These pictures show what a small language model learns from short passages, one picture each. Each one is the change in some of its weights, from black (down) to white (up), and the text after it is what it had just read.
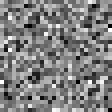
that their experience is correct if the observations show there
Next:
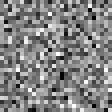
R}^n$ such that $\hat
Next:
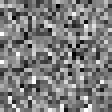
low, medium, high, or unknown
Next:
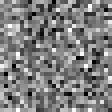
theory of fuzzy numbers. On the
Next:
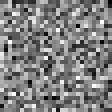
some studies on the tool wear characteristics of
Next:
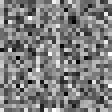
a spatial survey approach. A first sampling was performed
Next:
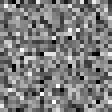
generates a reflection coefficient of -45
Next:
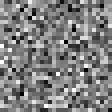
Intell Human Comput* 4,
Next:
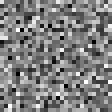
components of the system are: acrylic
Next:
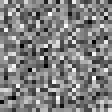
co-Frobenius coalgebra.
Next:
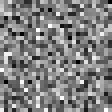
study of this process was carried out. Indeed,
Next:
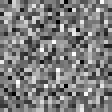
Planning, Climate Development and
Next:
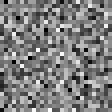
the set of solutions in $R^n$
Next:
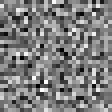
consider filter dynamics or damping filter
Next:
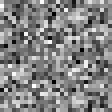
which they are associated. In this article we explain
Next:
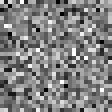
{\em $A$ is Minkowski
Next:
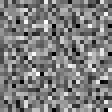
it possible to optimize the output of light
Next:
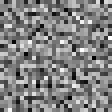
more personalization. Due to the nature of
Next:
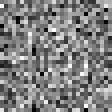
describe a basis $\mathcal{B}$ for the
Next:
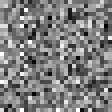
or loss to invest in (Itari &
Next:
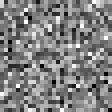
clear how to quantify these goals.
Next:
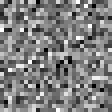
$k\in \mathbb{R}.$ In
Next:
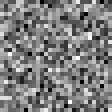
was supported by a~Discovery Grant
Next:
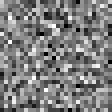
from different parts of the world, on
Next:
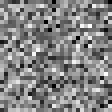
Informatik, Institut für
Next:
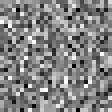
Writing - Original Draft
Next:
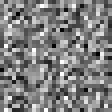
³ Senior Resident, Department
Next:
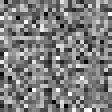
the time of pressing, area of collection,
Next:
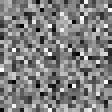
'sharper' the sound.
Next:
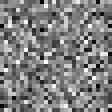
empowering them to thrive for desired
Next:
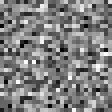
coordinated rehabilitation is evident, there
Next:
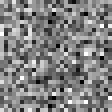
In this case, integrated lessons conducted by the
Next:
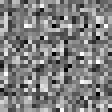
aluminosilicate minerals which
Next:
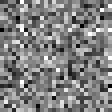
in control theory have considerably expanded the selection
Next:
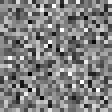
some residual muscle soreness, although this
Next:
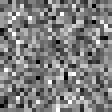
accordance with laws and global trends
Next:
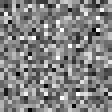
the course is read; the specialty for which
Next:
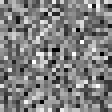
a comprehensive perspective of a patient, streamlines interactions
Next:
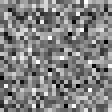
our context have a medium chance of getting
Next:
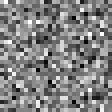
visual-pictorial systems. Monge's
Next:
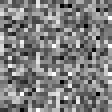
MANAGEMENT OF
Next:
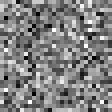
case BVII for larger $\sigma$ is
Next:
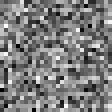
in the minimum quantity of glacial
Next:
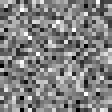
is unirational over $K$, or that
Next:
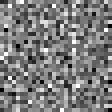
the unique breeds of cattle breed
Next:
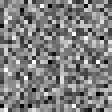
journal specializing in Scopus
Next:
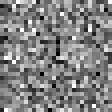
support of $v$ is a compact subset of
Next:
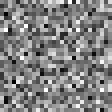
We have therefore that \begin{equation}
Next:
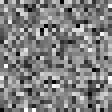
y^\alpha}{\partial t}\dfrac{\partial
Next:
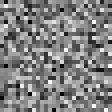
in this region) is comparable to the
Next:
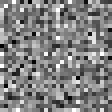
HWFET. Highway Fuel
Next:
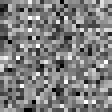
two possibilities are $\uparrow
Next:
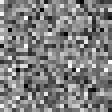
and most often when $M=N$. More
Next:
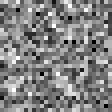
for example the free topological vector space over any
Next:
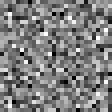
value chains within their respective industries. Given that
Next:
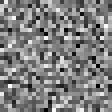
alone will not suffice to ensure the asymptotic
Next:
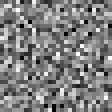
\end{bmatrix}^T$. To show
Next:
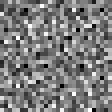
Potassium hydroxide solution in presence
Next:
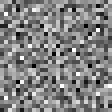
pea has commonly been attributed to
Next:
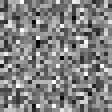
left linear topological $R$-algebra with the induced
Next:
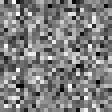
of Ophthalmology Pak
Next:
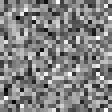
ant species that do not confer a
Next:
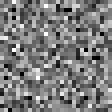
hotspots were found in areas with high
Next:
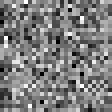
mentioned above, when $\alpha$ is a
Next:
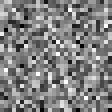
the upper bounds for $rr(G)$ of
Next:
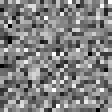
We prove that the general rotation set is convex
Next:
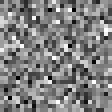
Blockchain Technology and how it impacts modern day
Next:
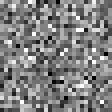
system of $(\g,\h)$, where
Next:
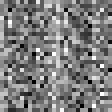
for the GERB 2 SW calibration
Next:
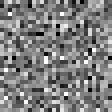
main net, the area of the boundary element
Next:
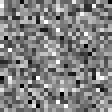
on the right. Write $L_1
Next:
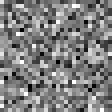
group E showed a significant increase in the serum
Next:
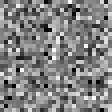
OR Vitamin D/ OR
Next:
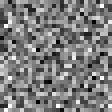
Role of the Relative Price of
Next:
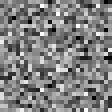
Karkonosze National Park or
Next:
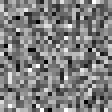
so to the end of the proof.
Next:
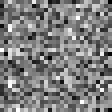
forøvrig en illustrasjon
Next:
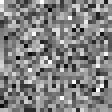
idea of billing criteria is a major
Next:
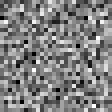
$\Phi$ depends on $i$ but,
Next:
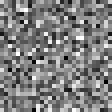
elastic energy releasing of the free-free
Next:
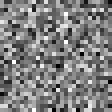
of unit generators, which were naturally not expected to
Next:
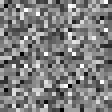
función de los supuestos
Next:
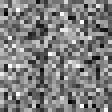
content (T_w). After the additional low
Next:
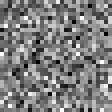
a polyphonic one, if the surface is
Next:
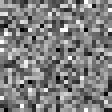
widely agreed definition of replicability is
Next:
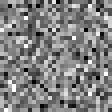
$\det(A_j)$ we use the
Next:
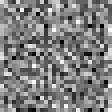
With an SOM-used method for setting reference
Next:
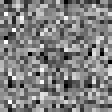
Collaborating with external stakeholders can provide new relationships
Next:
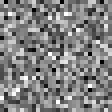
sequence $(S_n)_{n \ge
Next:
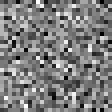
economy (SE) = $ILM *
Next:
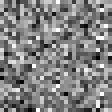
which are accepted with a reasonable acceptance
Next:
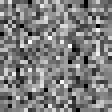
of implementation of the framework as well as other national
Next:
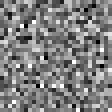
b\cdot\sigma_*[\tilde S]
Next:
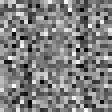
M. Olds, Eds.,
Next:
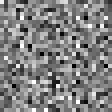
Universidad Autónoma de
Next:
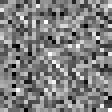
study. The researcher has found out that before
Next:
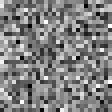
deal on web as almost all of these are cross
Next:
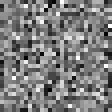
prioritise regionally sourced seed.
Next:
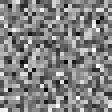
Albert Einstein in 1905, the theory
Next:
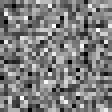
Ministry of Education a copy of the content that
